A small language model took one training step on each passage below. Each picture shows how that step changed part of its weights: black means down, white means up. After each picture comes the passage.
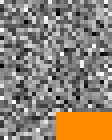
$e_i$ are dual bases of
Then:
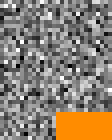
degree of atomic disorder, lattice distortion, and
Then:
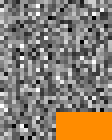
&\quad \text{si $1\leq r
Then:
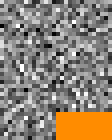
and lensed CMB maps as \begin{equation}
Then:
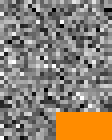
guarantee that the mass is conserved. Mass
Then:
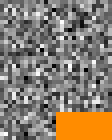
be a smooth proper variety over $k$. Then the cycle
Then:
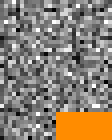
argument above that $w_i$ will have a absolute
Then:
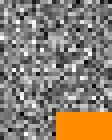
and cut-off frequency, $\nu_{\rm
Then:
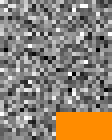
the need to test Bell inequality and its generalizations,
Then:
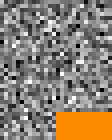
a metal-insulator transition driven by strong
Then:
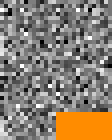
assessment of an attack method's ASR performance
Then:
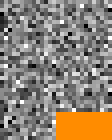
that a separable decomposition of the CJ operator corresponds to the
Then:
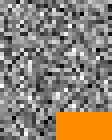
\varepsilon\}$, for arbitrary $\varepsilon > 0$ and
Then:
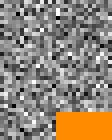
by the grating vector, and occurs only for a specified
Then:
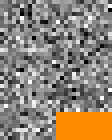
it is handed off to a network adapter-using
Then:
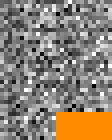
outcomes of TRAFM approach with the corresponding outcomes
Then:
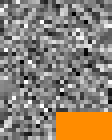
we get that for $P_{\theta}$-almost all
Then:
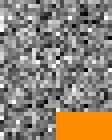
multigrid \cite{achi_77}:
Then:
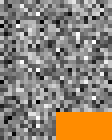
Tambosi, Strada delle
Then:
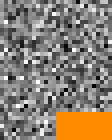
heavy quark is known as a crossover at low
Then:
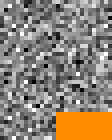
for all arbitrarily defined interfaces $\Xi_{ij} =
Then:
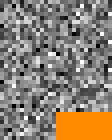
velocity of the cluster and is given by:
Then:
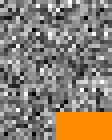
scattering is particularly efficient, if the photon energy, $\varepsilon
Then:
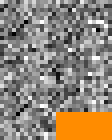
one may (and perhaps should) reuse the
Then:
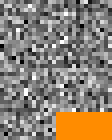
$s=0$ in the future. We observe from
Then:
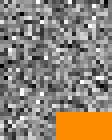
both species were generated when no limiters were used. This
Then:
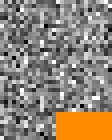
a measure of opacity, it traces the column
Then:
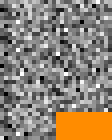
for example, incorporating physical effects (such as
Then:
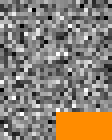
perfect reflectors. \begin{figure} \input
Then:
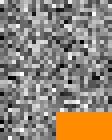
1.48 times the median absolute deviation
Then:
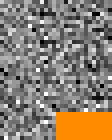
rGO sheet corresponding to the first stage of the
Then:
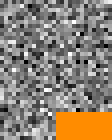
of the identity \begin{align} \ee^{-\ii
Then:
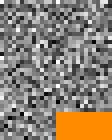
metric balls (Cor. 3.3). The following
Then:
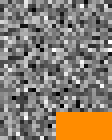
of the sources unless the real magnetic field configuration is known.
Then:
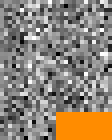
straight rolls for $r = 1.001$
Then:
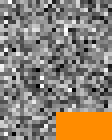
lower bound their mean squared error (MSE) by
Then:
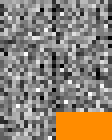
for all countries, but not for equal weights across all
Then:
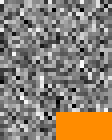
$ C=K_0$ if and only if
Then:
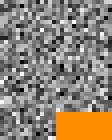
questions emerge, such as: \begin{enumerate}
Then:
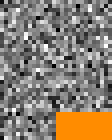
$o$, the grid-based signature of
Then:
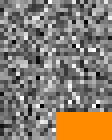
of length $n$. For $(V, W)
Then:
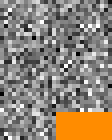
acting on $f_\ell$, while the latter contributes
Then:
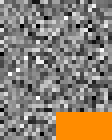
r(y) \leq \delta(y,
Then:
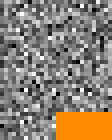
convenient data structure, such as a map or
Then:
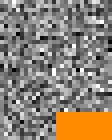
constants), provided they refer to the same bare theory.
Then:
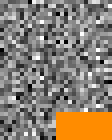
models often prioritize a locally preferable response
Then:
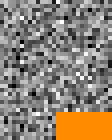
at the quantum level by the massless flavors)
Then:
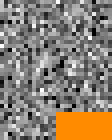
E_j + b^j * \nabla_V
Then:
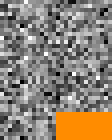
quickly remind ourselves of the renormalization
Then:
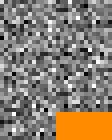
$Z\to Y$ is $\lambda_U$.
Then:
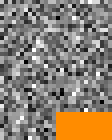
de $Y_1$ sachant
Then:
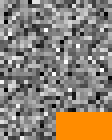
\subsection{Other potential strengths} We now turn
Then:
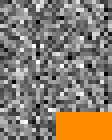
find the waveform plots through the formula:
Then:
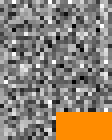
is clear that $0$ does not belong to the closed
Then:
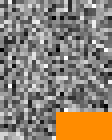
contend with internal noise (instrumental
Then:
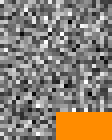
$b_n$ by the corresponding typical truncation from
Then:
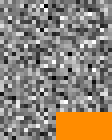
femtosecond laser (Octavius,
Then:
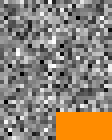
upper curve shows the exact probability of finding an
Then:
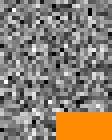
arrivals in the bitcoin blockchain."
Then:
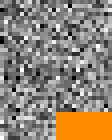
56$\times$56$\times$28 supercell
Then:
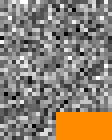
we may suppose that $P$ is principal. By
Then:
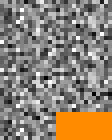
of current amplitude estimation methods is to determine this
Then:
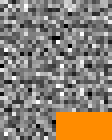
the second part of the proposition, assume that
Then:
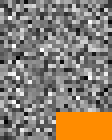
(b)) and 25Ni-NBT
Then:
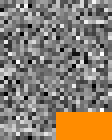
factor model, we can borrow strength across individuals by
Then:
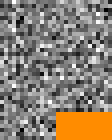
equal to the area of $X$. The metrics
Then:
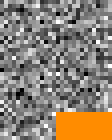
homeomorphisms of noncompact 2-manifolds},
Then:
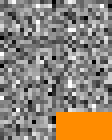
et al. 2007; Tasse et al.
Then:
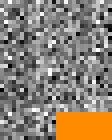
increases continuously from $\sim90$ yr , but
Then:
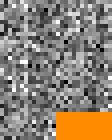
\end{align*} As a consequence, there is a
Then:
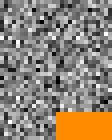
Carleman's condition (Hamburger case),
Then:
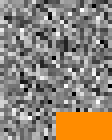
central exponents are equal to zero. \subsection{} A
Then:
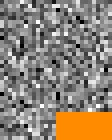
1}\) are pairwise distinct. Thus, \(t =
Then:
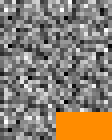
Poisson action is an action of $G$ on
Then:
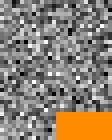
\langle 1| \nonumber \\ & +
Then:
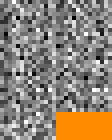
Microsoft's argument hinges on the
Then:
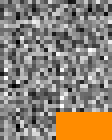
of environment on galaxy formation and the clustering of
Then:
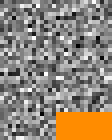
surveys of this cluster have been done by using the
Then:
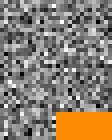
each atom and its first neighbours. Next, the sample
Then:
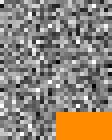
\text{ and for all } p< \infty
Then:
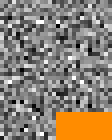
will be discussed. They will play an essential role for the
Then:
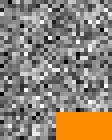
work of D. Jakovetic was also supported in
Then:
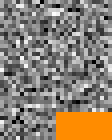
derive the general expression of the anisotropic magnetoresistance
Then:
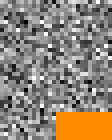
lines are compatible with the definition of LERG as reported
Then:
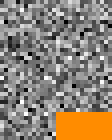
splittings} Theorem \ref{splittings intro}
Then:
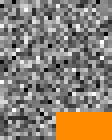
the same mechanism. \begin{figure}[htb]
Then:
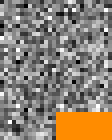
of lectures given at CIRM in 2005 by
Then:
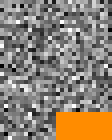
since they are localized in real space and can be used as
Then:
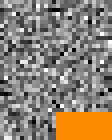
respectively. Since the best constants are obtained for Gaussian variables,
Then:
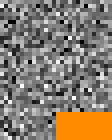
almost perfect reconstruction. The object's amplitude is recovered very
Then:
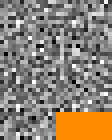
estimate of the time for which an autonomous flow is
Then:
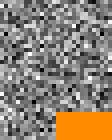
\end{equation} The jets were detected and
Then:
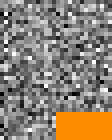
true minima during inflation. It is however much less
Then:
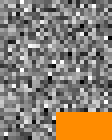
meaning in both directions. The central result is that
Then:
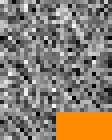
the price range of interest marked by the red and blue
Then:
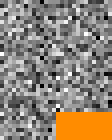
\vspace{-0.3em} We conduct
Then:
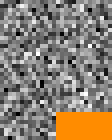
the strain-induced ferroelectricity and the
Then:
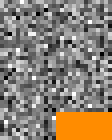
z-type schlieren system can also use
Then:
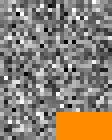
has been conjectured 1972 by Phelps and
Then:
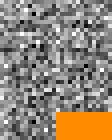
In conclusion, we perform the following multiplier
